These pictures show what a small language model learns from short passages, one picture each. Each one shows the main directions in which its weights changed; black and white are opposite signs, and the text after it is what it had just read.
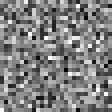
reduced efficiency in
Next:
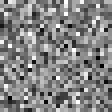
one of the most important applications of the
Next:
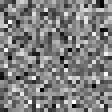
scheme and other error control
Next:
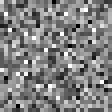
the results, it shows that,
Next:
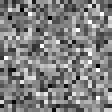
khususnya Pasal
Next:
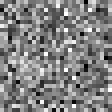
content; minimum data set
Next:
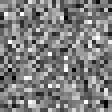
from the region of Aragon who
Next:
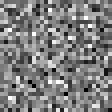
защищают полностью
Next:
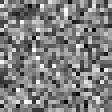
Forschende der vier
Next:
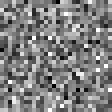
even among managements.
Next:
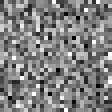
the web and in larger print
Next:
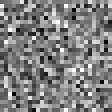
aplicação do DISC contribui para
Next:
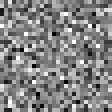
van de conclusies die men na
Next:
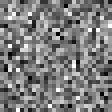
است. در این
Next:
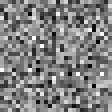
median and quantile (25%,
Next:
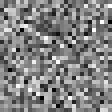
2019 - **Digitization of
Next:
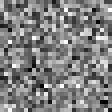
the A1 interface [1,
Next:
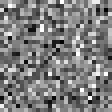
терапії (ЗГТ)
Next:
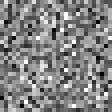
and intra-head component
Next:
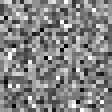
del escritor, a su modo de
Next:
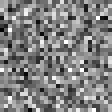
Daniele, the painting
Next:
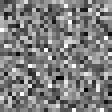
was used, applying a process of
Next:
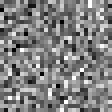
integration and improves students' 21st
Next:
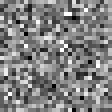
de material escolar. Além da
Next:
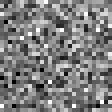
welchen Augen würden
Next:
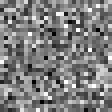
directive states that every individual
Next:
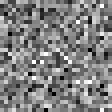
three-dimensional equation
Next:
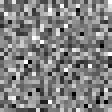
this work correspond to the structure
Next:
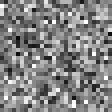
institucionais que ofereçam
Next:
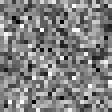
dependente dos adultos, ou
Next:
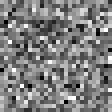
Special Issue 1.
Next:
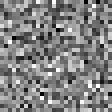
as the Hypervisor or
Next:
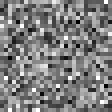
de Zaouit Cheikh
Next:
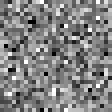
Unido o princípio
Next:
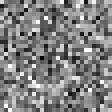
cuenta propia y otras
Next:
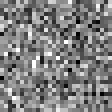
large group of agents. In
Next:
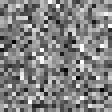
dil öğretmek
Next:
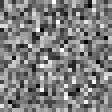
the Gulf of Naples,
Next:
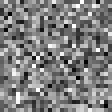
la calidad en los consultorios
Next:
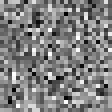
that listening to music
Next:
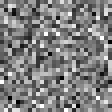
ялпи фойдани
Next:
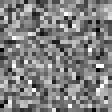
alanyazında bu
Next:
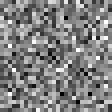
length. Foliolate
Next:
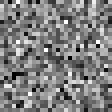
asliyatdagi matn va uning
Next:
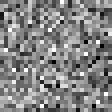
with PAST software in
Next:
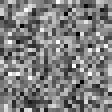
Ravindra Babu,**
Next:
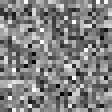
reporting is completed.
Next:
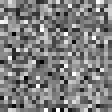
электр майдони
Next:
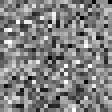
VA KOMPYUTER
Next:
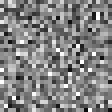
эпидемиологик ва
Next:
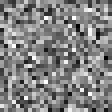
individuals, developed over a long
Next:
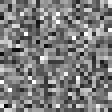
and other auxiliary services which
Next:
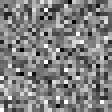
scheduling implications of fdi
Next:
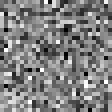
countries' own academic
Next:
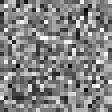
arasındaki dengeyi
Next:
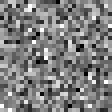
vineyard, *P.
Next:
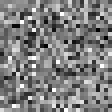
for each flow f and medium
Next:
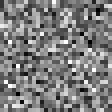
the population of the waterfronts
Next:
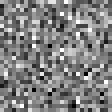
se posicionar diante de tal
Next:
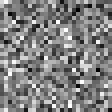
va past quvvatli
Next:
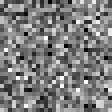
Asrarovna Madina
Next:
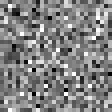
янги фан – “Врач
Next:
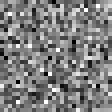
of the average intra (light
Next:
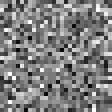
early efforts to define
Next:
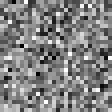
records (photo ZS)
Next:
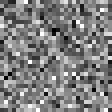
functions that are socially valuable
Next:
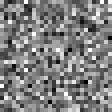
model, the relative volume
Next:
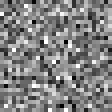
dass sich der Schutz nicht
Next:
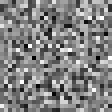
aspect, the lowest score
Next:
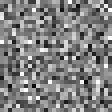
and 30% of the poisoned
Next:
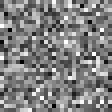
the data format, the software
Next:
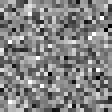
effect using VAR simulation below will
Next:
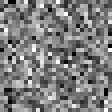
only be achieved if the person
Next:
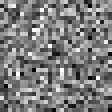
вам на самом деле
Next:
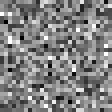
einen immer härter
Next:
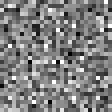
необходимости отказа
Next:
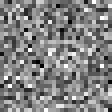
temuriy shahzodalar
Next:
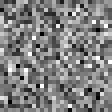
would collect global
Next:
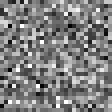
It consists of two modules,
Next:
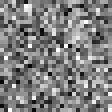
guideline is heavier than
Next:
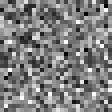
formulate the window function by
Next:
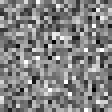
disease is associated with
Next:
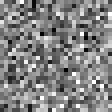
Ismoilov Voxid
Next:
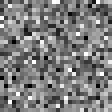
o en 1.^a persona.
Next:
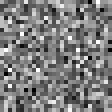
termos: Collapsed
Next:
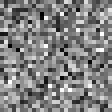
comme endroit où
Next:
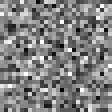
zum Umgang damit
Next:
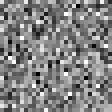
paper was attached on the
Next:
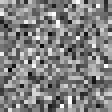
Working Conditions in
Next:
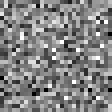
ATTI SOCIETÀ
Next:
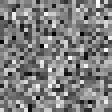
Purnawarman, A.
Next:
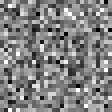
время урока.
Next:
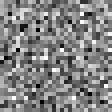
Kalit so'zlar:
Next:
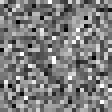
rotura Esfuerzo de
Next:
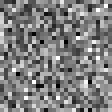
worldview, the imagery
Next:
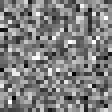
for both diseases. 58% of
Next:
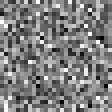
The observed properties provide
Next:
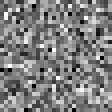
Prüfglied ohne
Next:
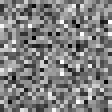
nafarni tashkil
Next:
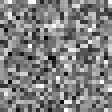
the two sets of ```
